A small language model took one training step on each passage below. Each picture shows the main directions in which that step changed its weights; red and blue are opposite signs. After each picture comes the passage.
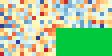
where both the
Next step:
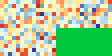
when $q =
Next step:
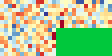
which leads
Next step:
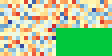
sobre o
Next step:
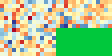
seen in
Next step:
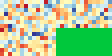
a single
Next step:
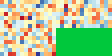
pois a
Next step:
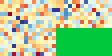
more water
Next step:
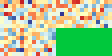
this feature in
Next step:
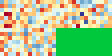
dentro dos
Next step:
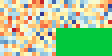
bilim va
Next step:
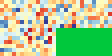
assumed to
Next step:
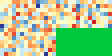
by Wii
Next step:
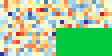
applied to
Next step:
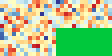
same time as it
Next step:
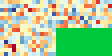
exciton and
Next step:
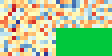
the Special
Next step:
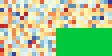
parte de la
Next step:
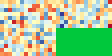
should be
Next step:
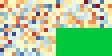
that, to the
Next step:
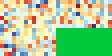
The values of the
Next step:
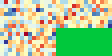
type of
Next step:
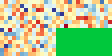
the unusual
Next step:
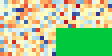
differential expression
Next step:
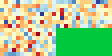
хотя и
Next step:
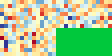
where fixed
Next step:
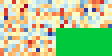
ZFC and
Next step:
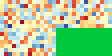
an identifier
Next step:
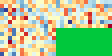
\exp i
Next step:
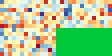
potential induced
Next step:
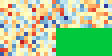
las medias
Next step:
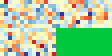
argument that
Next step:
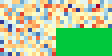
is very
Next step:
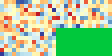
factors, we
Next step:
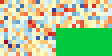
projected on
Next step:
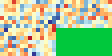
during radiation
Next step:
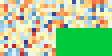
URL to
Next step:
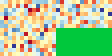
A Free
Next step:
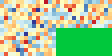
a esto,
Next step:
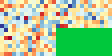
their educational
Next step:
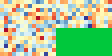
har bir
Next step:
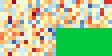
and $k =
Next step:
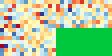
given by the
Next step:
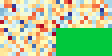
$ r $ we
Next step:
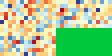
we found that
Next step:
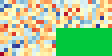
each other.
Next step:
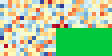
et al.,
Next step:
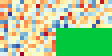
was well below
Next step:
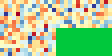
physical parameters
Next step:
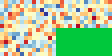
a solução
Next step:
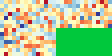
its use by
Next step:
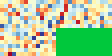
network shifts
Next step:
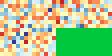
a cada
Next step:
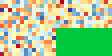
importante para a
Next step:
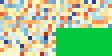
the strip or
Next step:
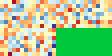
evolution between
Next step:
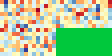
that ensure
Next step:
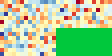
we argue
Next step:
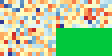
to the observational
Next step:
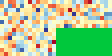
to increase
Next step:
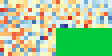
study of the
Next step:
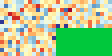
is the solution
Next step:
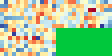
por Rother
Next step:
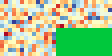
for indoor
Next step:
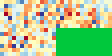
these effects are
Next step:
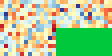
a bilayer
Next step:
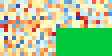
of relativistic
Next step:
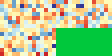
larger than
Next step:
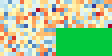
increases with
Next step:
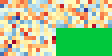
on their formation
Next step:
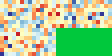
with processes
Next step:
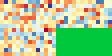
support small and
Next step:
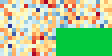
À la
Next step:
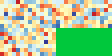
clients for
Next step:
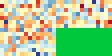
(the scale
